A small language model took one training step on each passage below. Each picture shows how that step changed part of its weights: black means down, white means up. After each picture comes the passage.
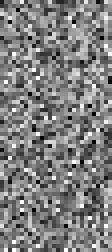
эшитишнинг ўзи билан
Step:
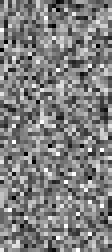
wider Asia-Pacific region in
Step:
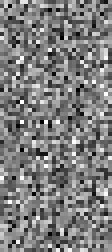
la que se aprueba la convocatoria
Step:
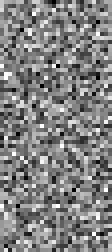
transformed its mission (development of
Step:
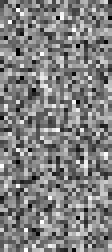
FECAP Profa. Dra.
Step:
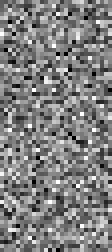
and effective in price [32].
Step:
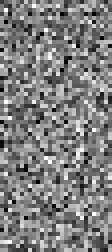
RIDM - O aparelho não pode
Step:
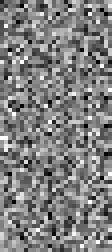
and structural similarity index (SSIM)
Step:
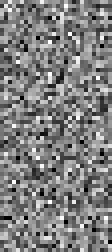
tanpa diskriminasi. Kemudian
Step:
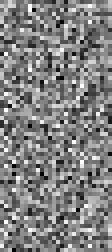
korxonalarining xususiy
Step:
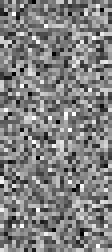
bosqichini ajratib
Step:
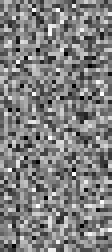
digitale Quellenkritik integriert werden
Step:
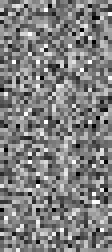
vez que muitos indivíduos
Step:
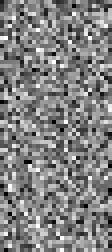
и контекст процесса.
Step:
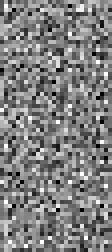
uyg'otish uchun unga doimiy
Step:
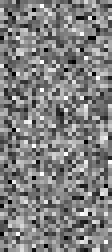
الأويغور. وفي
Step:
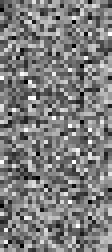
In *Terminology*, 1994,
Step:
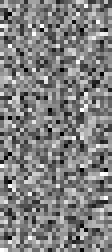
dan rasa tidak percaya
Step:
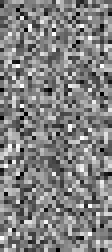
да и тебе, чай не сладко
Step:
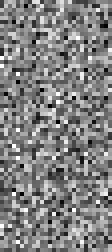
the members of CBAPUs were
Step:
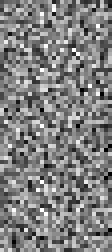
important parts is to review the content again after some
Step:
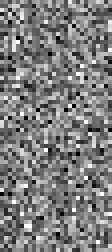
momento, la “Federación Española
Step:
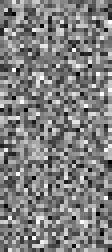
Enumeration of phosphate
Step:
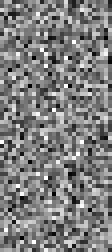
conquistase segun tomaron las
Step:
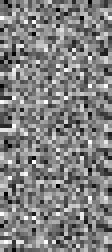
A.; MOREIRA, A. L.
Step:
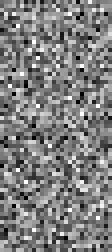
(c), marker sizes from large to small
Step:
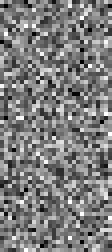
Bidirectional long short term memory
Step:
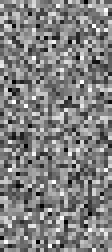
Fanlararo bog‘lanishning
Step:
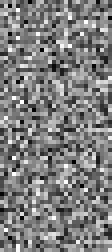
familia y del profesorado por constituirse en
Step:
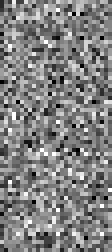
engaged with a number of West Asian
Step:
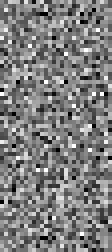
gram-negativas produtoras
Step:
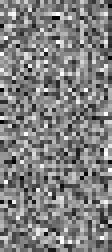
Vesna Martić, Klinika za
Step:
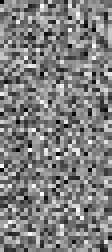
A Literature Overview and Research
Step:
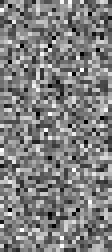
harakat qiladi. Bunda kompozitor
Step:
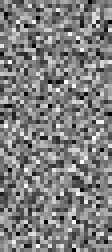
was added and gently shaken followed by
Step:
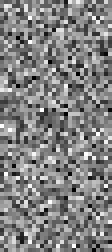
та майстерності актора,
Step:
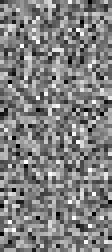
adopted, she forgets both of them and the
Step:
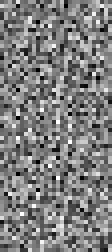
ego e do superego, e gerando
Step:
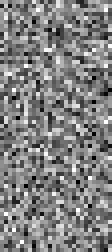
application of such technologies, researchers,
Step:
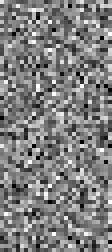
0.53 Cruise altitude [m]
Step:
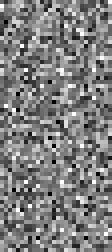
security and suits for image data
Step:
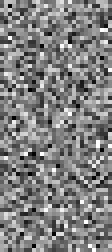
institutions, traditional practices, and cultural context
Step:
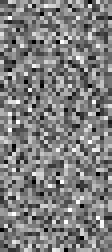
by taking into account a larger sample including all
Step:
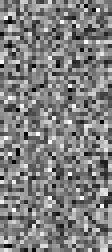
without any probability. We then ask: What
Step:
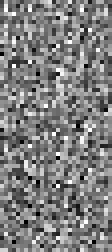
Menna Barreto, Solange
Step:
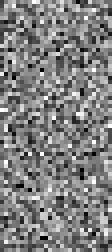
of the glass and the crystal) where the
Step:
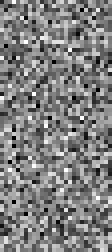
significant overlap in coverage area occurs, while
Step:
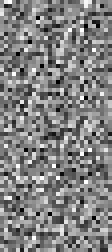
seafloor showing linear grooves
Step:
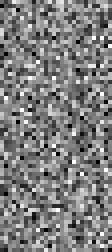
рынка борьба за
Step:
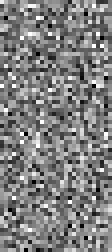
o'yin tariqasida kara
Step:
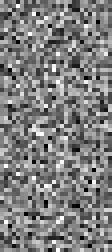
Kong residents form two distinct groups,
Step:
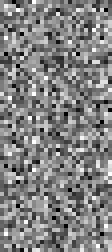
характеристикою спро-
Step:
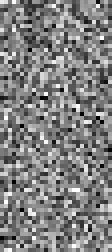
a las viudas y a los
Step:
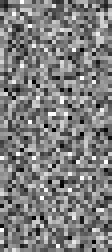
государственного университета
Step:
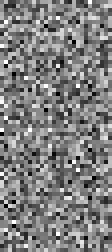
or GO-DDA, indicating the
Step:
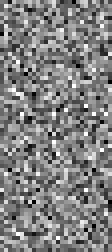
pores of the plant particles. The estimation
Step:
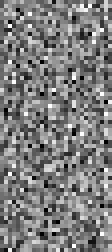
технологияси ва нусха
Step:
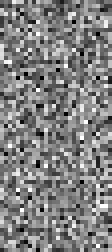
пространство и факторы его
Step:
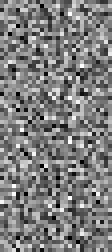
until the first ascending profile
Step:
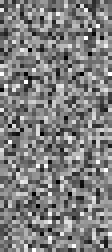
Esse projeto tem movimentado o debate do
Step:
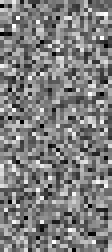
geometria. Dessa forma,
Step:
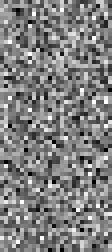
were carried out over symmetric voltage
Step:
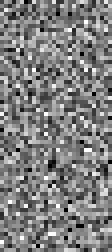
hours, and also promotes the formation
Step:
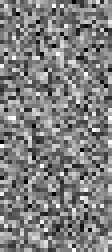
causes of its occurrence. Multiple
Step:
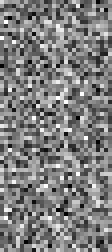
crucial role in performance degradation as
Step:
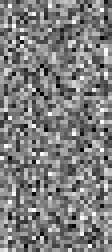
танаси иссиқга ва
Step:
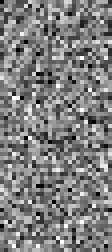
har bir elementi (tuproq,
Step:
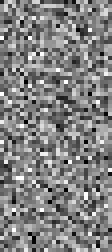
in world collections. Results of the
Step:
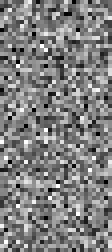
by M.A. Runco,
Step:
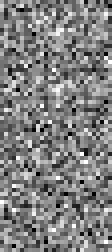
With all the points mentioned above, it
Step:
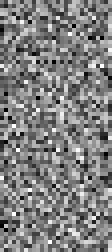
D. Concentrated Growth
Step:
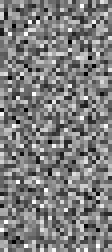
and soft policies which are broader
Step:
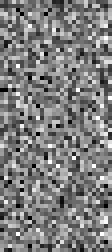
не более 1 ат.%.
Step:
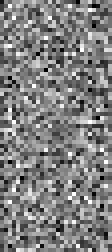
sifatida tadqiqotlar olib borishadi,
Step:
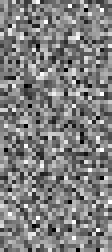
violating environmental standards are legally required
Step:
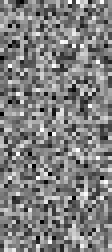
Transport Diverse and affordable transport
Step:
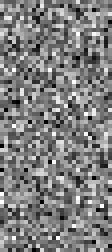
grades. 2. Most students who intend to
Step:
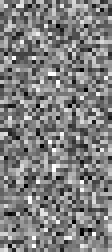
to waste generation, vegetation disturbance,
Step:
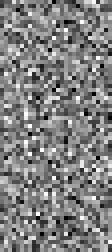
мережею Інтернет
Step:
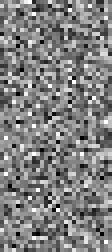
ортиб боришига замин
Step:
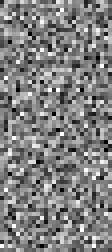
spectators. To look at the
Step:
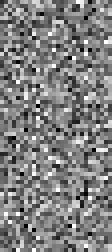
with or without 50 mg/ml BSA,
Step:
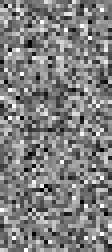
Laplace Approximation MoF Ministry
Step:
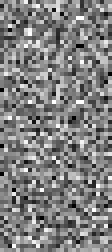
stored in desiccators until
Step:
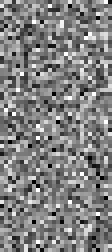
guruhlarni shakllantirish asosida aniq
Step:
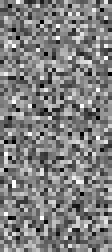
after the second and third phases, but it
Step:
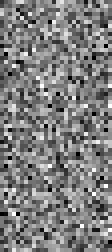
до попередніх даних;
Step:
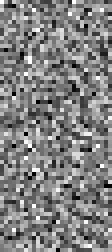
the number of expected transmissions of a
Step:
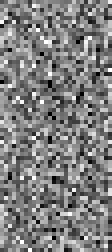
Arora estimator of component variances Variable
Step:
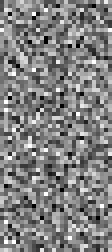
asoslanadi, ular "parchalanish"
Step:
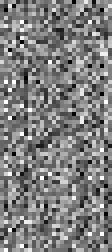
тўлқинсимон нақшлар
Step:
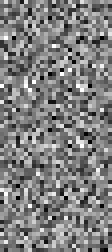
ont été utilisées pour les
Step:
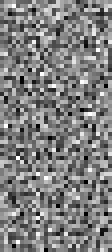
that share the phenotype of
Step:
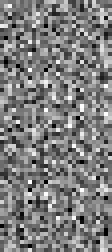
ДНР) не уступает, по
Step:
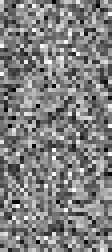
newly created value. That is, he
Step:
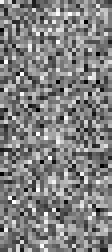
los híbridos que conozco”
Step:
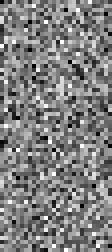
B. Spalding, "The numerical
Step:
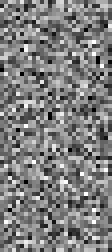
historical traditions through culture,
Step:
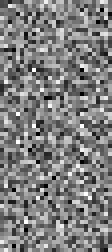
processes is the myelination which causes
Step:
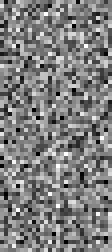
scarcity of non-renewable resources,
